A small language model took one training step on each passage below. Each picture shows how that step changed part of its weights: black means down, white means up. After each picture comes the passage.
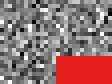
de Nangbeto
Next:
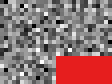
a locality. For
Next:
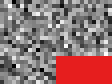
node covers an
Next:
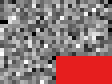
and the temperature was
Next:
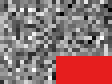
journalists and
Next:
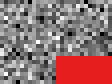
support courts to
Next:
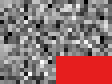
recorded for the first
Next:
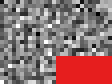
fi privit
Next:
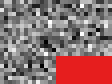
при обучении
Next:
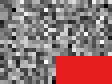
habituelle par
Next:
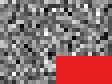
6 ECTS
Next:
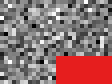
a Source of
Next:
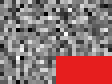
massasi kam
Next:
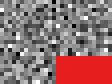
reports an overview
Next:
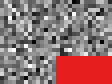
William H.
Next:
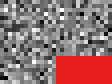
between the utility and the
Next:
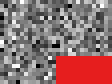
Compreendendo e
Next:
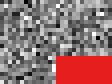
göre artış
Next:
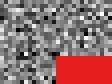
slicer, turbo
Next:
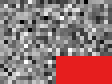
support addressing our
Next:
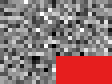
correct for lens
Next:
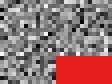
lots of motives
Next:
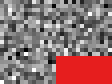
de experiência feito
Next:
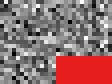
in sé stesse
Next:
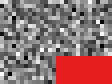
Baddi. 6
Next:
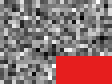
а другие –
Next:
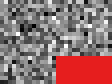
das licenças
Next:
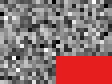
designed the study:
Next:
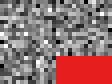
relationship with any
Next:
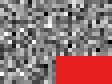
já idealizada
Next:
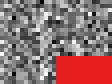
Internet 3G &
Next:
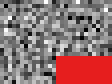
filter out the
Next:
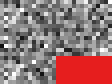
learning between projects and
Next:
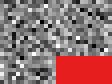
Los niños
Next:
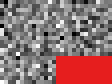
mean pre-test
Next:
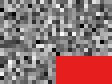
seja baseada na
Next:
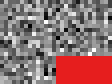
must be made;
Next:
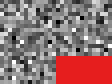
standard treatment
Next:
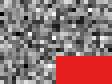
of a restored
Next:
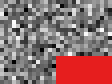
aux ressources
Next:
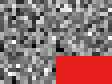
growth and in the
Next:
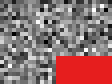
u holda $a
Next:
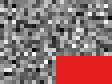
Questionnaire 20
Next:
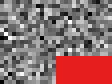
of data. Thus,
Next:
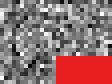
velocities and
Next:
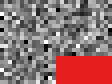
test was set at high ac
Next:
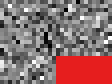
S8. It was
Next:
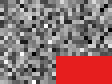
reported. Table
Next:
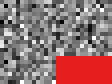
Interpretation of
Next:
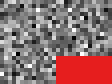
Kirish XXI
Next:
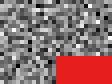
of 6G Smart
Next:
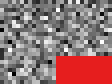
dukungan dari
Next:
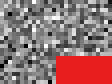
the sea bed.
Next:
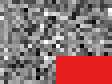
since the RL
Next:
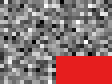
anguckte und
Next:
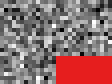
in an abundance of
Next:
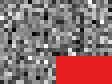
this article is to
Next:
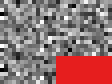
Zhong *et
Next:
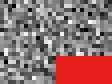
understand the
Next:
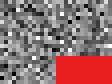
the audit -
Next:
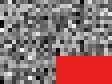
process. This article
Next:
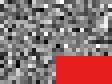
hám adam,
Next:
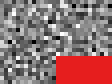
de Sociologia.
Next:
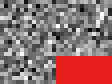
better operational
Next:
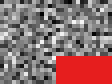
of M operates more
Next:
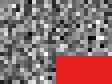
en los espacios de
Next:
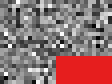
as follows. A.
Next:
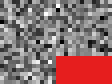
OD in different educational
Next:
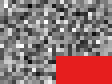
là degli
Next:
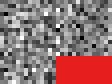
particles ranging from
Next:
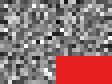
SHPB and
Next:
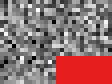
the educational process.
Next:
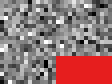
used them. It is
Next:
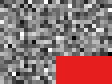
credit risk analysis
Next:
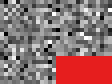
unimportance of
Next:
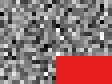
to supervised
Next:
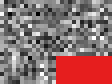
голосования и
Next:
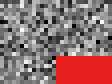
from the institutional
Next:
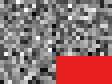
remarkable feature
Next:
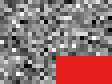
by computing the
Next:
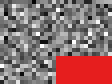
estrategias y
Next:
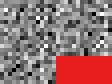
biology module is
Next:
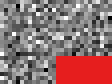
byproducts of
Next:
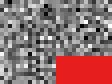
теорії в
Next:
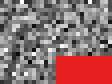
is given by the
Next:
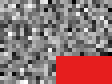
a metódy
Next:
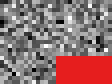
and creativity.
